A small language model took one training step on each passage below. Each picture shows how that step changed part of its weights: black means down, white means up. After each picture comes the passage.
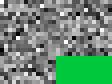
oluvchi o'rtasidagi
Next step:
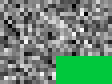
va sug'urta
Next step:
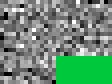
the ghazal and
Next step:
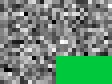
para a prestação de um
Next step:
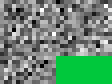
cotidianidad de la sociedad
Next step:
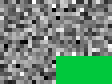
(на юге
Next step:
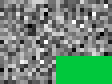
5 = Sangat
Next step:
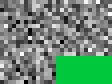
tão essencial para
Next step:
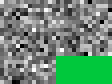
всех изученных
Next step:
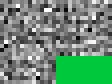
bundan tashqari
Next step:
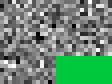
9 45 Nihollarni
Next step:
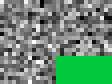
que permanecían en el
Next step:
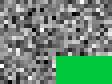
de sofrimento e de
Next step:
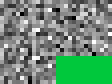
однолітками та
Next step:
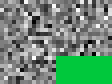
neural). 24ª
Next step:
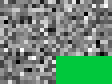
die dynamische
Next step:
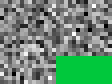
tanto en la cantidad
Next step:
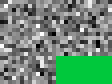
grâce à la
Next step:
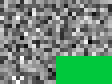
та забезпечення населення
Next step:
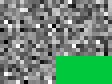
entrado, y los
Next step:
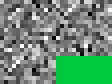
și motivele decorative
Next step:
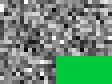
characters in most of his
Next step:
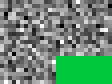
tampoco es que
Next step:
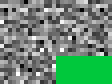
la Comunicación, Universidad
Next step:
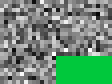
etc., și impactul pe
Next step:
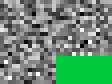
Abstract. The article
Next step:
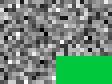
qaramlikni keltirib
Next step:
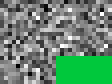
системи, так і
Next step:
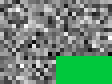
та права сили,
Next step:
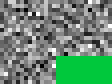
décimo semestre de
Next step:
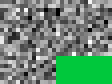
информации [Электронный
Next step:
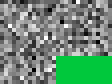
badan otomatis :
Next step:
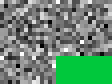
his work) is to
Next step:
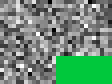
relaciones existentes entre el
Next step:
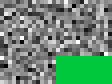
balki turli vaziyatlarda
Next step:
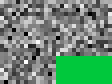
завантажити на
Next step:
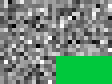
popular, permitindo que o
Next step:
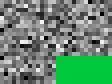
теран ўйлашга
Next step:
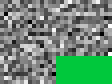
adequado para o caso
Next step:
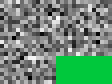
ranu prevenciju
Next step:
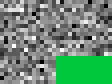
atama ba'zan
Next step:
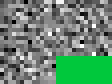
Ullmann, Die
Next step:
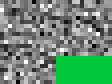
umidade do solo em uma
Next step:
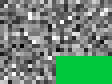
xorijiy bank
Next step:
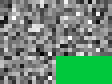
los ítems
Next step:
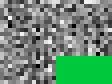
و ارتباط
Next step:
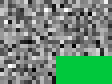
ma'naviy va
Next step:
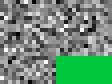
Clerio de.
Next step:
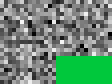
utilizam a contagem
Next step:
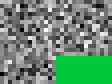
AQSh dollarini tashkil
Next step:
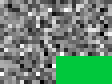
cheklovlarini baholash,
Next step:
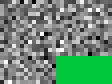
de la loi type de
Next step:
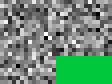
niño, niña o
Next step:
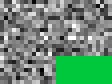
Vorbereitungen für
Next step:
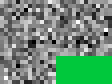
в производство новых
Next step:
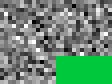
obok zapisu
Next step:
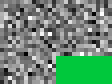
necesarias para controlar
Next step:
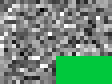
não oferece plano
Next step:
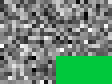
their right to freedom
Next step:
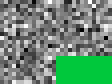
Respublikasi Prezidentining
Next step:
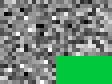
familiar. Porém,
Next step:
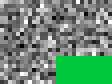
i jednego nad
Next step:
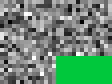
espera o melhor
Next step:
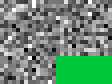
erken toplumcu
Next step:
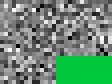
de manutenção,
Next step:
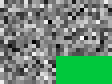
в Европе,
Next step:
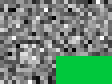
aquele do capitalismo
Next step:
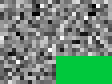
de Fígols
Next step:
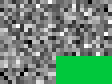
Boshlang'ich sinf
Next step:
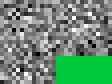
умений самостоятельно
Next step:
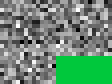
da lei, mas
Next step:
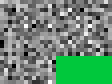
kullanımının artması ve
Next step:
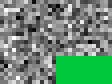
limitarse únicamente
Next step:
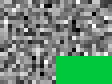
vmbo niet!
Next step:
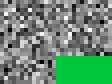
jarayonini intellektuallashtirish
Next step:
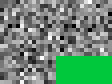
do Imigrante –
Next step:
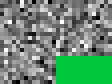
milhões de visualizações
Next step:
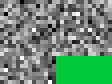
de medição, como é
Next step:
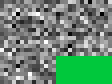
хоча б деяку
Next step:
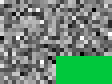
поезії Жені
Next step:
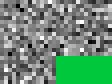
och praktiskt
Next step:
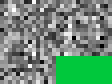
meist exemplarisch,
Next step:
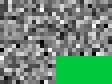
managers; to
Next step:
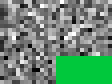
/ Gene Rok
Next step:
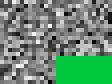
que construir consensos
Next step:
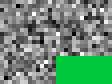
time de revisores
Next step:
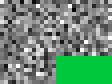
primary school teachers
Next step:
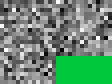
chegar a acometer
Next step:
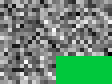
para os professores da área de
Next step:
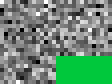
and the reduction of
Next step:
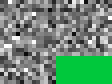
It provides an
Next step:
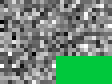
relevância da saúde mental
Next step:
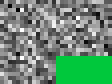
huquqi va undan
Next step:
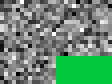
compromisso de
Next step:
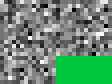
shartlari, mahsulot
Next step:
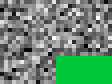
технологий. К ним
